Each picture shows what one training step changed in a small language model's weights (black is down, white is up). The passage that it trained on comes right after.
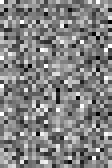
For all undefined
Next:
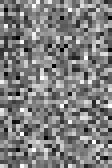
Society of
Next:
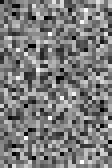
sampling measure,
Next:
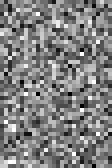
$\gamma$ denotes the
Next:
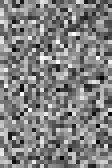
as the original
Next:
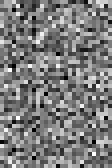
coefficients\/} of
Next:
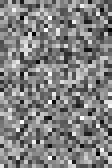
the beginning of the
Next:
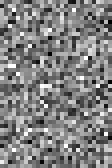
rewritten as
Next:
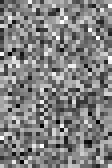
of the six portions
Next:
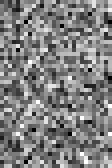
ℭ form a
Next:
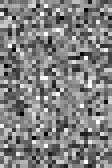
Sciences}\\ {\small
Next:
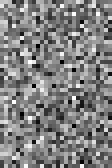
$\sin(\cdot)$ and
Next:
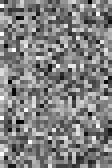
which is \begin{equation}
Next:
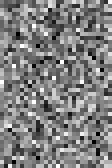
term \(w_{\gamma,\bar
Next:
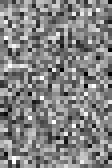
some $k \times k$
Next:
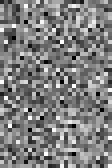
Without loss of
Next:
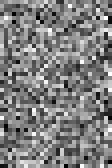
a Diophantine
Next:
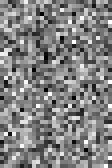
such that $f=0$
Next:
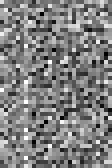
by exactness, there exists a
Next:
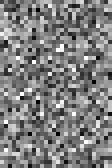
say $\bbX$ and
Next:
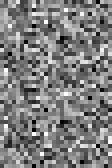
charging station
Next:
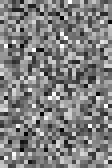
follows. Think of the
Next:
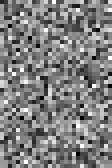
\alpha - \beta,
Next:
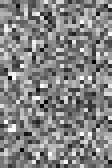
number $z$ is defined as
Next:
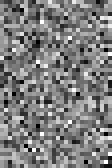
G\"unther proving the
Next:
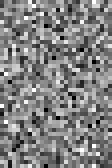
$L$ algebraically closed.
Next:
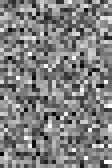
arbitrarily small,
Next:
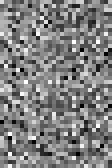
of type $\beta $ of a
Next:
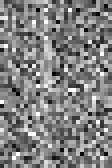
This might remind the
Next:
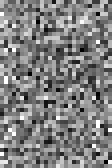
for all $h>0$
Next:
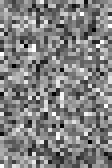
we would like to
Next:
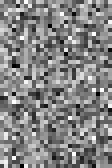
$\bigstar$ is the
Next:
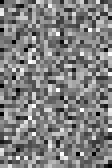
yet rule this
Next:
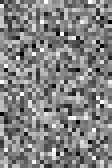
Xin for valuable comments
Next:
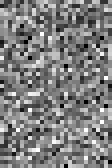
most certainly be
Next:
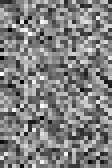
In this paper we study such
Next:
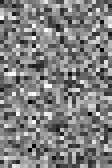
,$ we construct a new
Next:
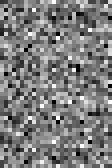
\newblock In {\em
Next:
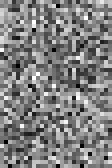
is called \emph{left
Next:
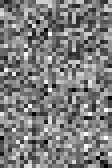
second statement, we look
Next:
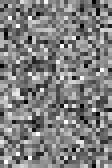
i- j}$ such that:
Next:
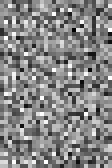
$p$ (see page
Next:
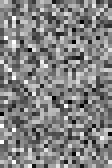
$f$ at the power
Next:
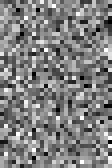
hence suggesting that these
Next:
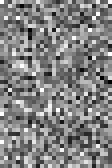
were performed with
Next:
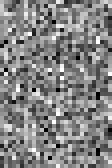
exists a point $t\in
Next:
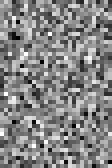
$G$ satisfies the following
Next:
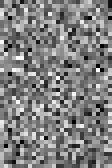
the gyroid HX
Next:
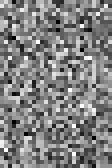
$\mathcal{H}$ denotes
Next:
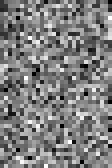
zero; as a matter
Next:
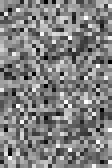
an orthonormal basis
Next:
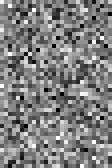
eigenvalue of the zero
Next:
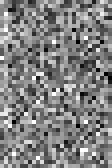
can be upper triangular
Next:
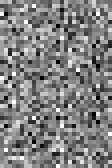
the line $l_b$
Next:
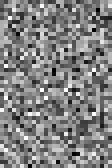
at the face centers
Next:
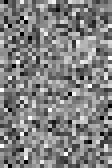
\ref{explicit}. It
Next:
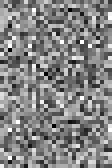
is timed such that upon
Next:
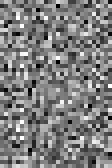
spirit, we
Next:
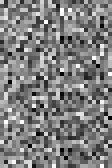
involving flags
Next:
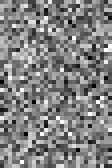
we apply Vo Van
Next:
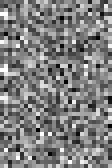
output set and which are
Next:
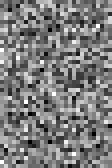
surface with non-empty
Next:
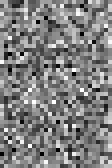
function. \end{proof}
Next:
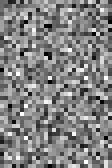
precisely the theorem of
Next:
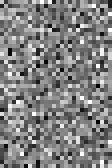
the evanescent
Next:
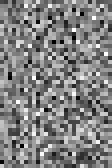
It is evident that
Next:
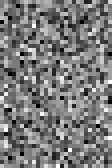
above; for Chern's
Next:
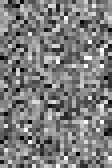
uniform moments of the first
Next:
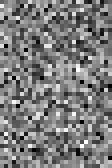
,\ \rangle$. Consider
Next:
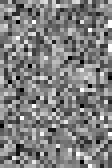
\quad {\mbox{as
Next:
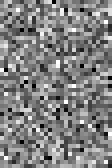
negative) inertia
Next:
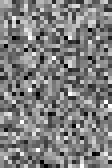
$E$. Moreover,
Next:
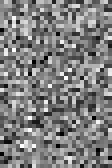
$r>0$, we write
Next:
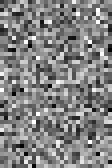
there exists a prime
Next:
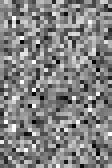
$s_F$ and
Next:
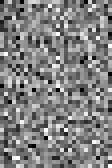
1, All binary
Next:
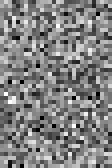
$j$ is not the
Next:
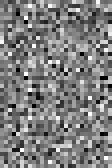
mutually orthogonal and
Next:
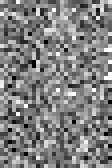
Any exotic smooth
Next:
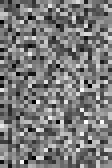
approximation error in the
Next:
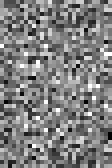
using the following procedure:
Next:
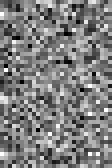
results obtained in this study and
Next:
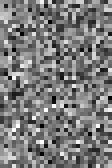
that $H_n$ can
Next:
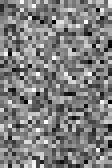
the two sample sizes
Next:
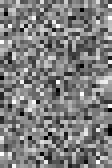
on second derivatives of
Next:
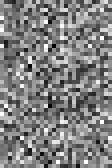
The proof of (i)
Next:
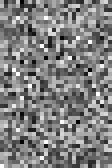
detailed proof of
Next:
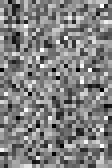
Here, the notation
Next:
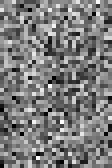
element from each sender
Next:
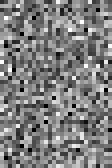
\end{displaymath} that
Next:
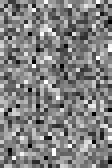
forbid us to take
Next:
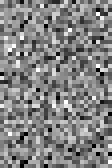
underlying presentable
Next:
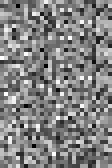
number, $r$ is a
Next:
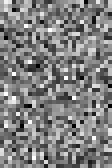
n$, $\omega$ is
